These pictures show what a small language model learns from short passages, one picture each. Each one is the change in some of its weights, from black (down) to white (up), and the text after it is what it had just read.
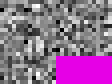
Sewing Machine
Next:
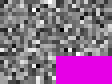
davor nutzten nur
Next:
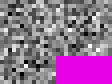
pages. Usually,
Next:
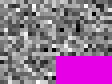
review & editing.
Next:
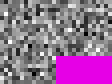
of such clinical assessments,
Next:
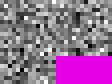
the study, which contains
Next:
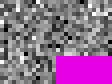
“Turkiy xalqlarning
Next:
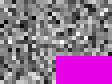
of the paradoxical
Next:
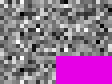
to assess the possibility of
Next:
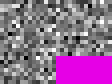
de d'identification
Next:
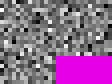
personeel blijkt
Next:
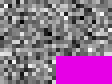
was the reason for this?
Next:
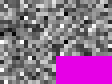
the body and results into many
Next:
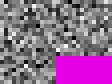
particularly significant increase in 2024.
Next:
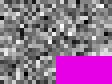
power and voltage control
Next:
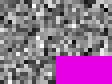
deb oling. Bunda
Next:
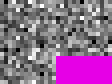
conception de dispositifs
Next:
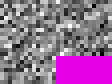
use cases from a technical,
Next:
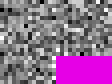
(Alk.), Total
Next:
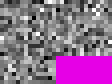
(3) influence of market
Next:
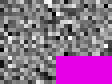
department Bianca
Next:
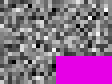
de los momentos:
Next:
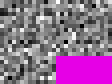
recipients tend to
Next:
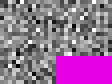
ta'sirli ijtimoiy
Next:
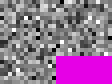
through interviews, clinical
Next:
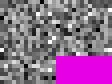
xarakterdir. U
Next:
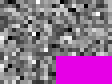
< \alpha \leq
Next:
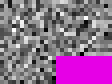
species and those very closely
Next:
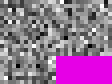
Respiratory Tract
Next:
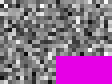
discussion In the first set
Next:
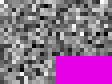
before (bottom)
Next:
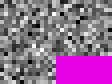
effective in 41 patients,
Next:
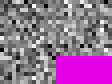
suas frustrações e o
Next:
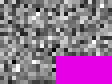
it makes them neglect their
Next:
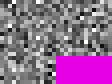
this paper, we studied a
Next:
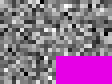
becomes a systemic process
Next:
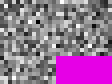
with Matlab software, we
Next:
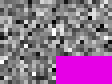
at about 40 water molecules per
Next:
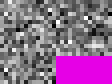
labor market reaction involves
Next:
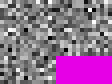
va ezgulik
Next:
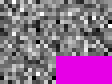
Earth Engine or
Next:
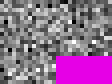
formally, first I run
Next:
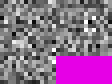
all divine works terminate
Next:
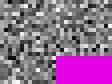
prominent role in higher
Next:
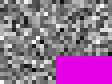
be understood as
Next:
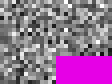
article their knowledge about the subject
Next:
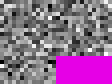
loading. In the next
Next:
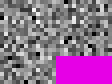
trajectory within a two
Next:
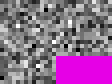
precipitate was
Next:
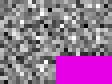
mobilize and lead people
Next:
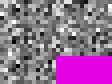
AND INNOVATIONS
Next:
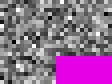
de la moda.
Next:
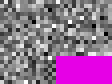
placental and cord
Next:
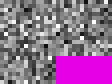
the major cities.
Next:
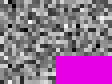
intervención y participación.
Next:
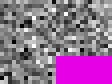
agosto; Carta
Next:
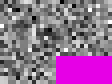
4. Block diagram
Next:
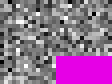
and unpredictable
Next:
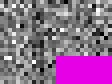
форми здобуття
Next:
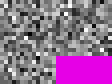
characteristics of respondents. Section 2
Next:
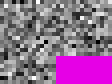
the intensification of the
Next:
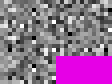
să ducă
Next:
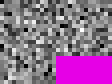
una curva real en el
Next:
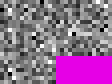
O enfermeiro ou
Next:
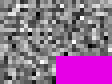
the visible shore in
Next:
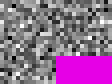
metode će
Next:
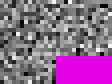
إلى تاريخ
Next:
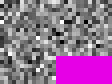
hospital [21]. The
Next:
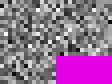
of all types has increased,
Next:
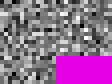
metal broke Manuel
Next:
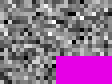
paisaje en el que
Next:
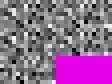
از آن
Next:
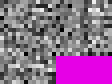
rivojlantirishga xizmat qiluvchi
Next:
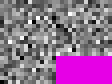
of wind turbine
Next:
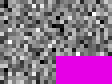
xil fizik –
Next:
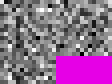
show that they lack the accuracy
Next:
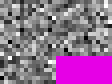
e adaptada às demandas
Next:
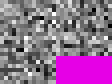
și variate pentru
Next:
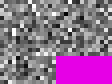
environment and is divided into
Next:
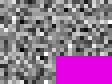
ilmiy g'oyalar
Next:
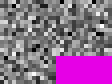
2 zeigen sich diese
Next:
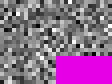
traffic signal controller using
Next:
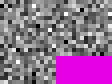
conclusion of part one
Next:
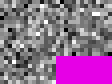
Although SE is considered a
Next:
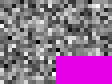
e, a sala de
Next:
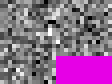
(S) PaCO ₂
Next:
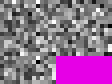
о положенных
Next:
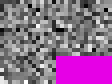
ta‘minlash oson
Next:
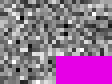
topics of financial and legal
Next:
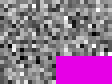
research that was specific towards university
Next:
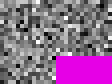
ortiq maydonlarda
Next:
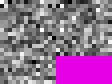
whose objective is to assess
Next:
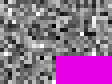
yang dipuji.
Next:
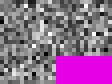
20% aprender a
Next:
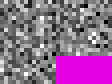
orasidagi masofa
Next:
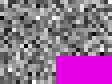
concepts of "economic growth,
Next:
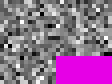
serem seguidas, como
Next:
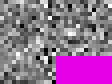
thermoforming technology and
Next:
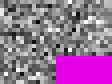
urinary tract,
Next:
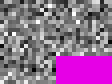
com os colegas
